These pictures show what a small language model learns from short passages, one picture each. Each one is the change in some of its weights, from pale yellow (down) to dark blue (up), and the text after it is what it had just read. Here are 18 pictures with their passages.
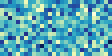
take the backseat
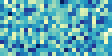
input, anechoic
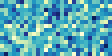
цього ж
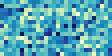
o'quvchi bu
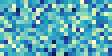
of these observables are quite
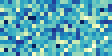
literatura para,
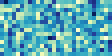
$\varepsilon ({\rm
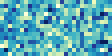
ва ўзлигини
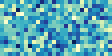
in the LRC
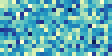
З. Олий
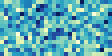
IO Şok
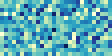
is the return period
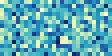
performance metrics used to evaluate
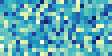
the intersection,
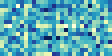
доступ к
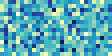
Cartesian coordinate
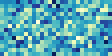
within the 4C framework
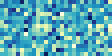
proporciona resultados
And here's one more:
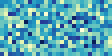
outlook} We
